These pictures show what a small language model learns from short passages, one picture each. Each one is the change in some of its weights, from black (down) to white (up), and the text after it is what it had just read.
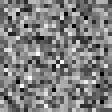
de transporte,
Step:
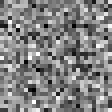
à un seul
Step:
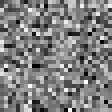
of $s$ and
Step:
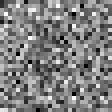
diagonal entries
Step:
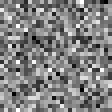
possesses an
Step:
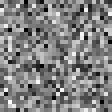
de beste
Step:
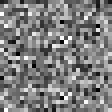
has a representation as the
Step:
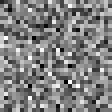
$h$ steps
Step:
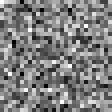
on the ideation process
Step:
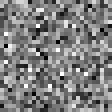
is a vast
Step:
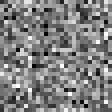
that $C$ has
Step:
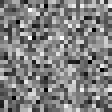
of $2$ then
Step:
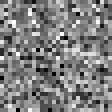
envolvem a
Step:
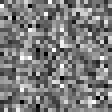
subset such that for each
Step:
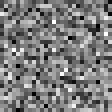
try to find a
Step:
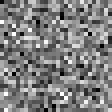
SDEs such as the
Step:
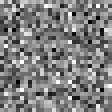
в высоко
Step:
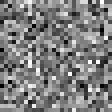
0,$$ that is
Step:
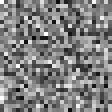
of Chicago
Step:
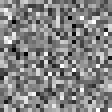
от общения,
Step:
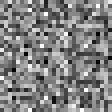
have positive-dimensional
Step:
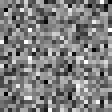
following lemma that all
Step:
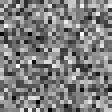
of nested
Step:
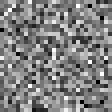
*Science and
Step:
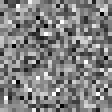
Tienes esa
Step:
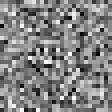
aus: - kein
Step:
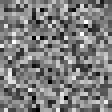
networks of
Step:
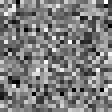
и другими
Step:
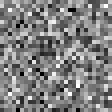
the true optimum
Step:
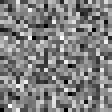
$g$ such that
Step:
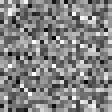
что и делить
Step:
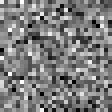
mecanismo de
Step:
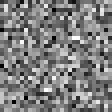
Tel Aviv
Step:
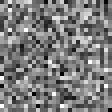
does not depend on
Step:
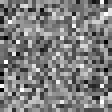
equation. ##
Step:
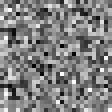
sociale media
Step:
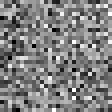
дітей у
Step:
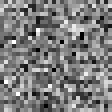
in Karlin
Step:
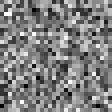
study the evolution of
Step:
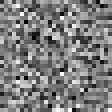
yang menekankan
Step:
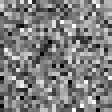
for solutions has been
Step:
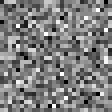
historyka. W
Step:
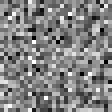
have a clique
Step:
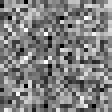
here, in the
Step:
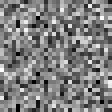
sum of all other
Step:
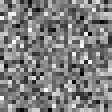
dni Slika
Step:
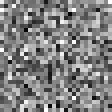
rotation number,
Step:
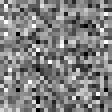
esta revisión
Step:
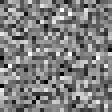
We don't want
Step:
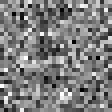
isomorphism the claim follows.
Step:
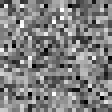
space $a$
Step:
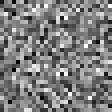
are relaxed to
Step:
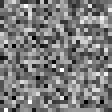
But as we
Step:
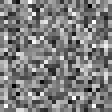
& \ldots &
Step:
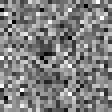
the reduction type of
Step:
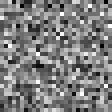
de vendas;
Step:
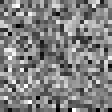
a algebra morphism
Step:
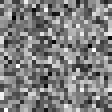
of the memory
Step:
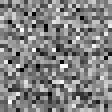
velocity at
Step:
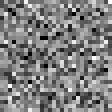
trajectory whose
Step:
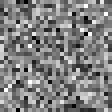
la piel,
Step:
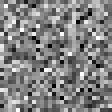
fost sporite
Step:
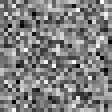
1 of Algorithm
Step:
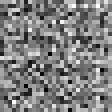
soja, é
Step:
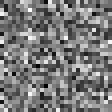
Using the following
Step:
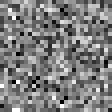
hence there does not exist
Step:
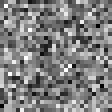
for a contact
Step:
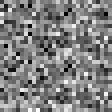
complex reductive Lie
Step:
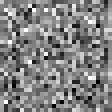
за усе
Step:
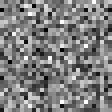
is radically
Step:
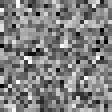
abelianisation of
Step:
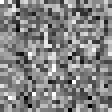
и податке
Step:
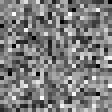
rolini yana
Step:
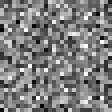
are $r$ different
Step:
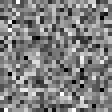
introduction, the invariant
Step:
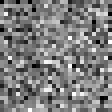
faqat u
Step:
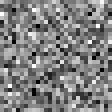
seeds will
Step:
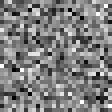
est un moyen
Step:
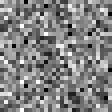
H. R. de
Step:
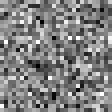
`join scheme'
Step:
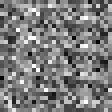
Following the
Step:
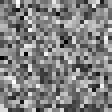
a compact symmetric space,
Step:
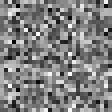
гама от
